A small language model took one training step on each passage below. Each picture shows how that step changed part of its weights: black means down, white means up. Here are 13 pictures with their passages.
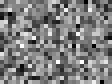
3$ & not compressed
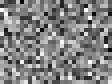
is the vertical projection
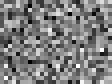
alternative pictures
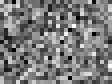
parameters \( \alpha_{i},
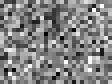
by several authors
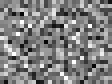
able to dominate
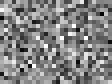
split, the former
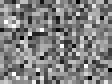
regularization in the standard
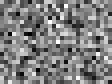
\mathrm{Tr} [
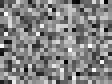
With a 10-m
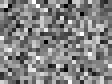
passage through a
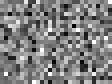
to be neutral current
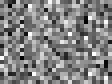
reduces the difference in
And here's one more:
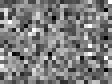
are evaluated in the same
